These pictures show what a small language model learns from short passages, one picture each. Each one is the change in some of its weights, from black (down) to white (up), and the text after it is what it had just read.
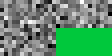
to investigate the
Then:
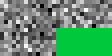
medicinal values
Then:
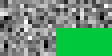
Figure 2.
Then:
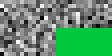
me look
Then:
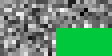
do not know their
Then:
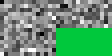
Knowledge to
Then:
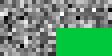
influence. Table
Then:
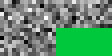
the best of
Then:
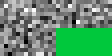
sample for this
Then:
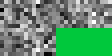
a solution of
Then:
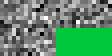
forums and
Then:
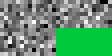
was run to
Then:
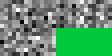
The overlap
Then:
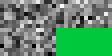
and level of
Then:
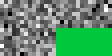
date information without
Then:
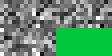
shift is
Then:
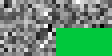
callus of
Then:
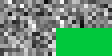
also creates local
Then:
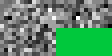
or overcome
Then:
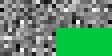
the social group for
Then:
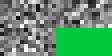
staff and
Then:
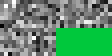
to elevated
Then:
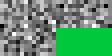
modalities for
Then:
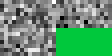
given in Table
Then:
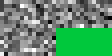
approach to the
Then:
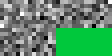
visual stability
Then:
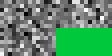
present a case of
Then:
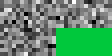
that the most
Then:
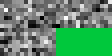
data stored
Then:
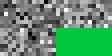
[1], health
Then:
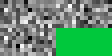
hope there
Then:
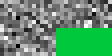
work with their children
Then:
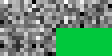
formation of
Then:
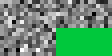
Agency for
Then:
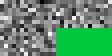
TEM image
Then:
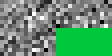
Hz was
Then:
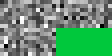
suggests public
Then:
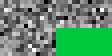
have conducted many
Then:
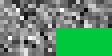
E = dough
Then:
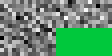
the best with
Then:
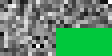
as onion,
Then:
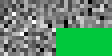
determine how
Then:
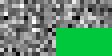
sending out
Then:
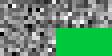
-Cl as
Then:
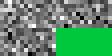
been reported as
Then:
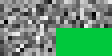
is included in
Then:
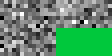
the North
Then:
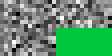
by the quality of
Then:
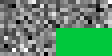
specific volume
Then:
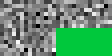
loading process all
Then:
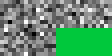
, whereas the
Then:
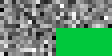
a tool to
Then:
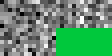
The Asian
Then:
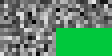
the expert
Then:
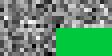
to patients of
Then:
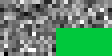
and to take
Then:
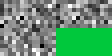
model. In this
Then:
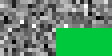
failure as
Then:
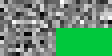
é a
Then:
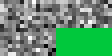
from hybrid
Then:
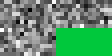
support the project
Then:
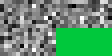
it. - This
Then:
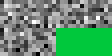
power produced by
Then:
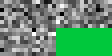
the generation of
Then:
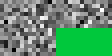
is linked
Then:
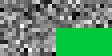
the process and after
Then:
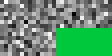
train the
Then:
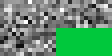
high), and
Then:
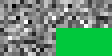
absences from school
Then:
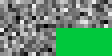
at the end of
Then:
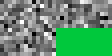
social mobility
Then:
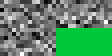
the patterns and
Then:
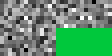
utilization. In
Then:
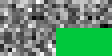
importance of
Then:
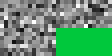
performance metric to
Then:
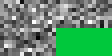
and Medium
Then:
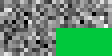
that the short
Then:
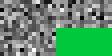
the view
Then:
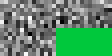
Chimere also
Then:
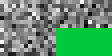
Robot at
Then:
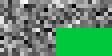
the loss determination
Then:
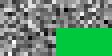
found in the
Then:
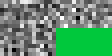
fat and has
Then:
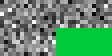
shall be
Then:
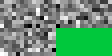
data; rely
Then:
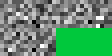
detection is
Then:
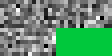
fight against
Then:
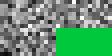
Future Work
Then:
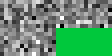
of the study to
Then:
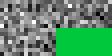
weak to
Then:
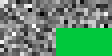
animals were
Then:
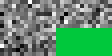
frequency is defined
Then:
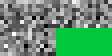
different set of
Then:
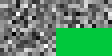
stiffness and
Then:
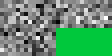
achievement is
